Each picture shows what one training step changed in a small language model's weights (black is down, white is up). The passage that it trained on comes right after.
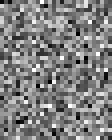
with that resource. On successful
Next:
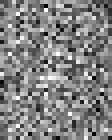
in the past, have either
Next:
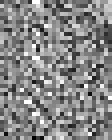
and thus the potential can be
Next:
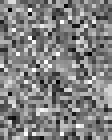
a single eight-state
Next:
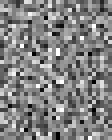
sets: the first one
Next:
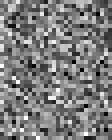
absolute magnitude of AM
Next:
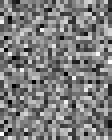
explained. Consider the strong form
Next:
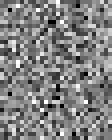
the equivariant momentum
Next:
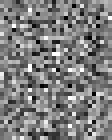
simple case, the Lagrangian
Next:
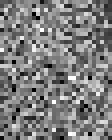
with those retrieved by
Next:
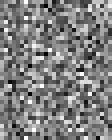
systems, though they are both
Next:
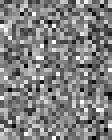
predisposing factors for
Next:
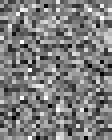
rectangular inputs are discussed
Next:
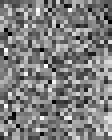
Research, Sharda University
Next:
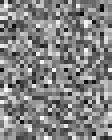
The appeal of the Hamiltonian
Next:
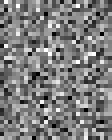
too heavy, risk to
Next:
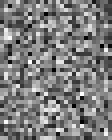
Owens and Finn
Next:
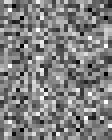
highlights strengths and
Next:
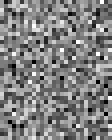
finite-size and surface
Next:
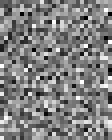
The gyroaverage
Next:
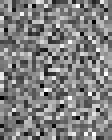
error cannot be estimated, given
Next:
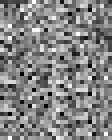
which is created by the
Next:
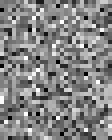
(supervised learning).
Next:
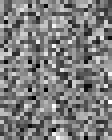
in ICU.
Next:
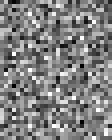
outside of the characteristic zero case
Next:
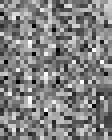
the first term in the expression
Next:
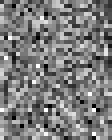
comparisons between AL
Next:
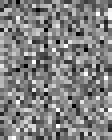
while the CASE framework
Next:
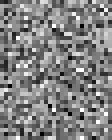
cancer. The proposed method
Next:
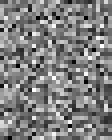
PROM were in the
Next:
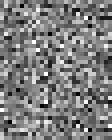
Madrid airport)
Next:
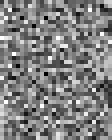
holds for any magnetic field profile
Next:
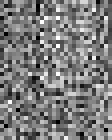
\otimes |2\rangle
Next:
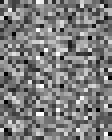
present methods do not allow this
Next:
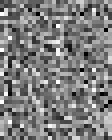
gives $$ A(\partial
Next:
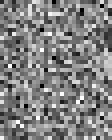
problem can be written as
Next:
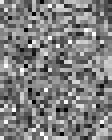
F be $n \times
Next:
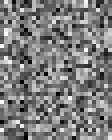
1 well was maintained as
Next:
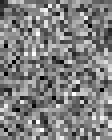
and molecular clouds,
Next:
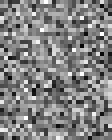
next step of the research.
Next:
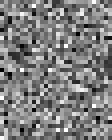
reach $F^-$
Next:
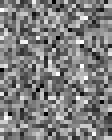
The jute/PP
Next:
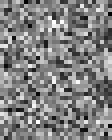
of twin kHz
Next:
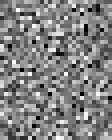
where ${\bm{x}
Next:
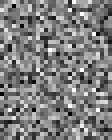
granular gas under the action
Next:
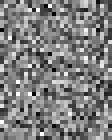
- scheme [5,
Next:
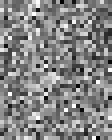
symbols and variables used in
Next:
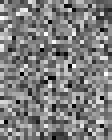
band in the bottom panel shows
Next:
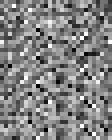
on a part of the objective
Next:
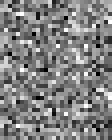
Fermi level just below the
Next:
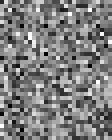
networks but is firmly
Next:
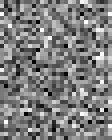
\in \{\forall,
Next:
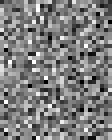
than or equal to Level
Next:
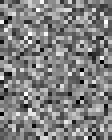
solve the earlier introduced conjecture.
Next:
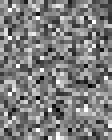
Inverting this expression for
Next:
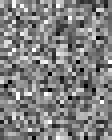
in $b$. \par
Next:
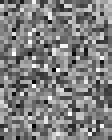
is the induced metric,
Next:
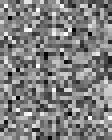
Member States.
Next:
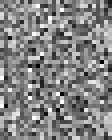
and unlike yield value the
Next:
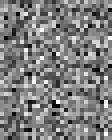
Tylenchidae may
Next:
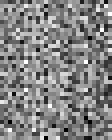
of supply and stability of
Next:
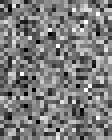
\rangle$ Extreme
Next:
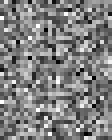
another example of a cyclic
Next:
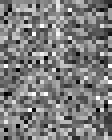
Tout C.A.
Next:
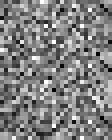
couplings has been generated.
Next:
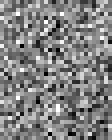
first coating corresponds to the
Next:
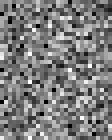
is readily shown to be
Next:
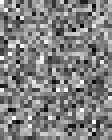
$t$, the conditional
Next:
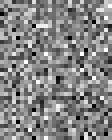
of a finite set of closed
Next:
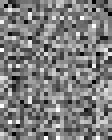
is calculated as: $$T
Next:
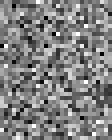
calculations were carried out to determine
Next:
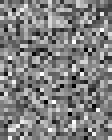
of the cloud particles, we
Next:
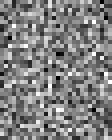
output characteristics: a)
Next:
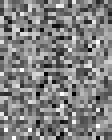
analyzing the numerical and linear
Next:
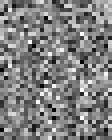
are expected to dominate the
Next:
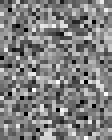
is repaid with
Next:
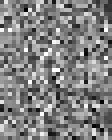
novel bimetallic
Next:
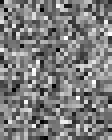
villages, downstream
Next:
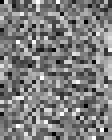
There may be other, more
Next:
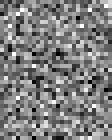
performed in the next section,
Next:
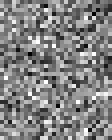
and elitist settings
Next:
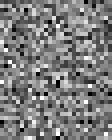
teenagers is crucial
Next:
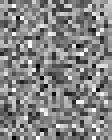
the space of smooth functions
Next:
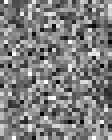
becomes again a polynomial Hamiltonian system
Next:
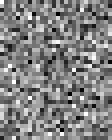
variable $x_1$,
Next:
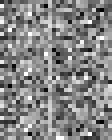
from the theory of mixed
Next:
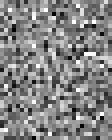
context of branes see
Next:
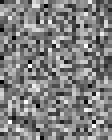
flexible and reliable assessment
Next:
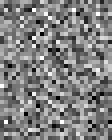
\small{at various values
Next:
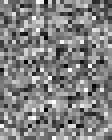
many students who always look for
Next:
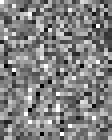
any solution $z\in
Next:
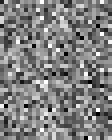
against sharp bends.
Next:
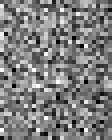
in-plane electromagnetic field
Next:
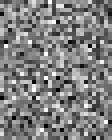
that preserve the distance between
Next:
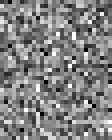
from the spectrogram and
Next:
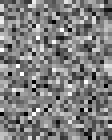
whose generic fibre is an
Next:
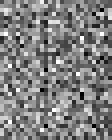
potential for CNT fibers
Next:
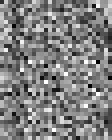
there is no clear notion of
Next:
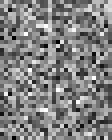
a morphism of the associated
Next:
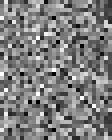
In a dielectric medium,
